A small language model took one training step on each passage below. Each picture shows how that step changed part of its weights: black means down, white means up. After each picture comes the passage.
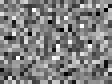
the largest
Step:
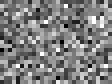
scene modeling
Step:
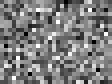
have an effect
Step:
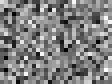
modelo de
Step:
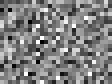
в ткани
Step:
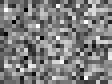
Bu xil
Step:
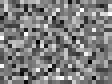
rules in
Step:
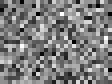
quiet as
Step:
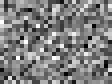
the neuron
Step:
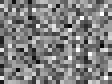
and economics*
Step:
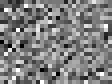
enter the
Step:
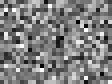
Might or
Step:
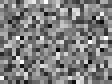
of preventing
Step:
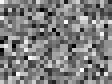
passa de
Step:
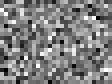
por medio de
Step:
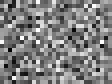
system into production
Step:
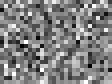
showed that
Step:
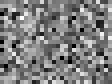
educativa se
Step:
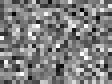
Martin and
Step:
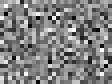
trainings that
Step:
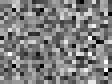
groups was
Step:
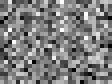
a text
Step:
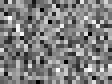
of insects,
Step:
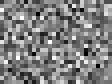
that makes use
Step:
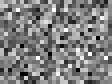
tool that
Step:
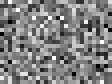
essential way
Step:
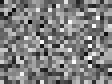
GDM is
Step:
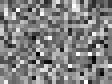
compared for
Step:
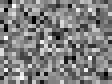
"nous ne
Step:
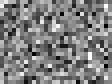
study place
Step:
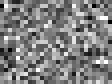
5, May
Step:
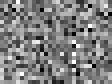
was concluded
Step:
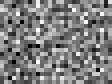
turning into
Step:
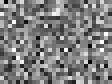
of exposure
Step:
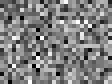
required to
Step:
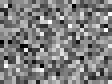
or that users
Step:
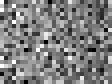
el color
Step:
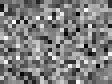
that they belong
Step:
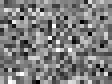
current set in
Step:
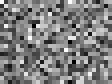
The theory of
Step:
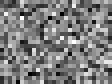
– ҳар
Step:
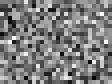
minimization of
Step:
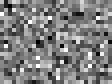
an efficient
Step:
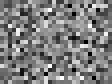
differences in
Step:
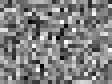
who did
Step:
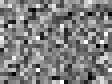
de grootste
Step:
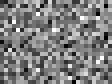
the most important
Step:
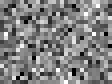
However, when
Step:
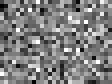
which develop as
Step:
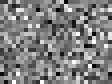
E., et
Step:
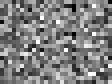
Тем не
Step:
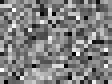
can handle
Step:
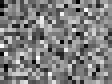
especial as
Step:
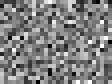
remaining are
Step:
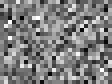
be present, the
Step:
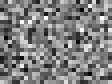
tem aumentado
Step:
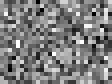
any of
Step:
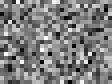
the level of
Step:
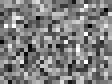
and stability of
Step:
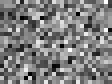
elements so that
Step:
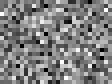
is able to
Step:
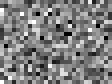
dont plus
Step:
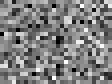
- MBA
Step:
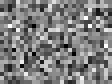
results of the study
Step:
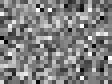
production factor
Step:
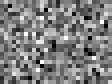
mulut yang
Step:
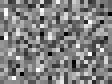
performed within the
